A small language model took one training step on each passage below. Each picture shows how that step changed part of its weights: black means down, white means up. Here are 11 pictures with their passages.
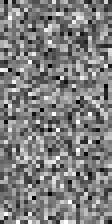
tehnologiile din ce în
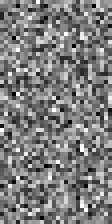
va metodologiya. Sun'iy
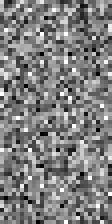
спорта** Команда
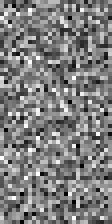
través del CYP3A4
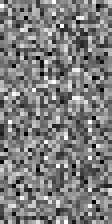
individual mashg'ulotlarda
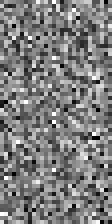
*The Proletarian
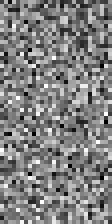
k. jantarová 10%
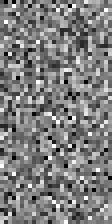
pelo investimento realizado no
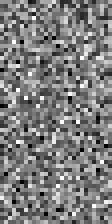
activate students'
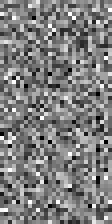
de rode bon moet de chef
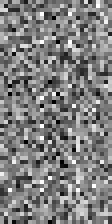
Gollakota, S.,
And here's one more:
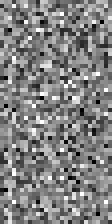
Наманган шаҳар
